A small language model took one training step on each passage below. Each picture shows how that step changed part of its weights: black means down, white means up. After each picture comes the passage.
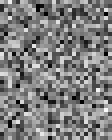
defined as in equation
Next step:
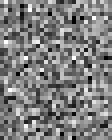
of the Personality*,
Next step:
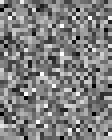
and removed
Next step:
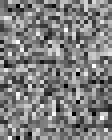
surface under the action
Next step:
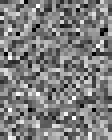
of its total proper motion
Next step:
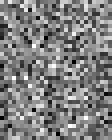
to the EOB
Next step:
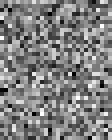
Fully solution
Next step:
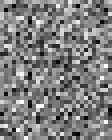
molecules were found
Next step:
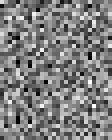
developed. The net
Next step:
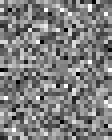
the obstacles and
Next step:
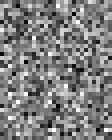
it is considered the
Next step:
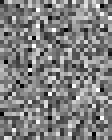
analytic regulator,
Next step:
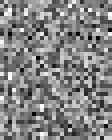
Criterios de
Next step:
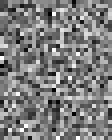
emission structures on a
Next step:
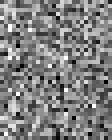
that each node is,
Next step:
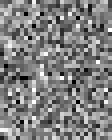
try and ascertain
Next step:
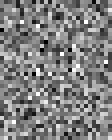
total en muestras
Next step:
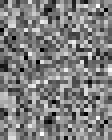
as the Thomas
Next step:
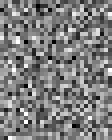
platform provided to
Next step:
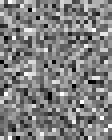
to employ more than two
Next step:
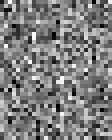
we have previously
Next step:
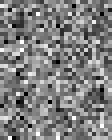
However, it is not so
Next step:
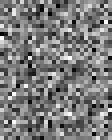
results reported below
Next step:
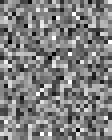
di trattamento
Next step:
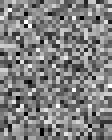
satisfaction and investment
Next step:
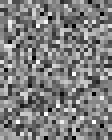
a million from
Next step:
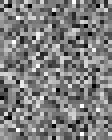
le lemme¹
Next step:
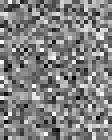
of funding from the
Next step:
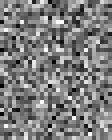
one expects the temperature structure
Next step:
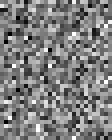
field that accelerates
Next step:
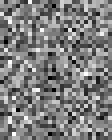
the source variability is
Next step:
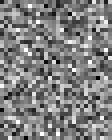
it has a greater
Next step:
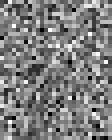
spectral statistics
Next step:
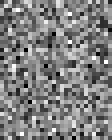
shall not give any
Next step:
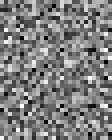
on global and
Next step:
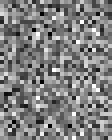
dataset generator is
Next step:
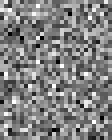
de la loi sur des
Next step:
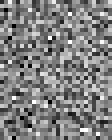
paper, we have
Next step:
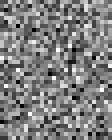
between the infrared and
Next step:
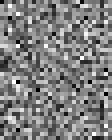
construct a random
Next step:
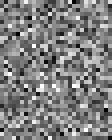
$k$. Results for
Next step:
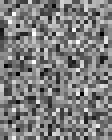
the amount of time they
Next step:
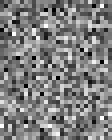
sale de origine
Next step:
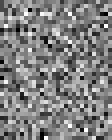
su teoría.
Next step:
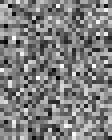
relationship existing
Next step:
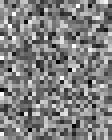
results presented in Table
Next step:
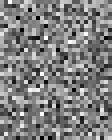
took this observation into
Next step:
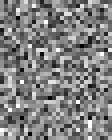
had no difference in
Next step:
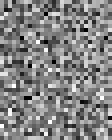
set as 2, which can
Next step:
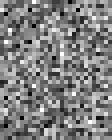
in Pakistan but
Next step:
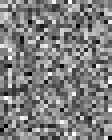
cumulants of the
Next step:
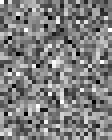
tweaked to
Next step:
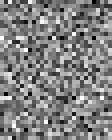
aim of the present study
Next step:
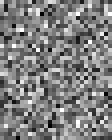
series against the
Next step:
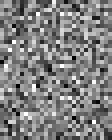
this work, we employ
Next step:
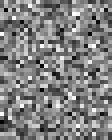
superior performance on
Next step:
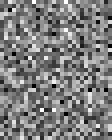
harmoniously which
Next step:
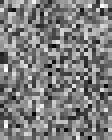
in the neutral
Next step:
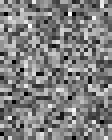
in the occupied
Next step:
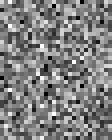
and at the same time
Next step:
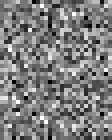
the proposed model performs
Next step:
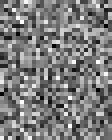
was conducted among
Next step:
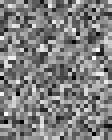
In Gestures and
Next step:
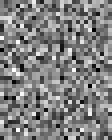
learning. A research work
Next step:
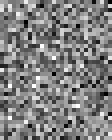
and were collected from
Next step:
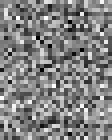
crisis} Figure
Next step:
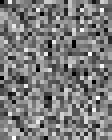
transmission spectra.
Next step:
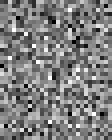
solid angle region,
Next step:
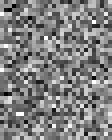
map showing the distribution
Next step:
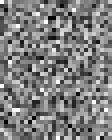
PSAs in
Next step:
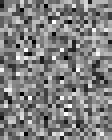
з процесів
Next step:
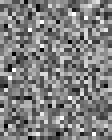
this feature is indeed
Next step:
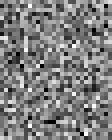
de Balanços
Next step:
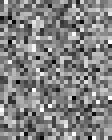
these two cowpea
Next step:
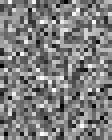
consisted of 250
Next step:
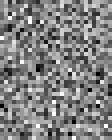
Society for the
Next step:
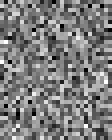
2 (c and d)
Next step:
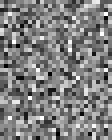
analyzing the generation
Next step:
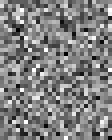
such as mammoth
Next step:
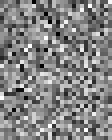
su existencia hasta
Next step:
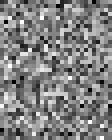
nazorati va
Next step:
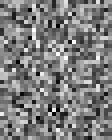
issues discussed in
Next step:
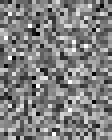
out of this debt
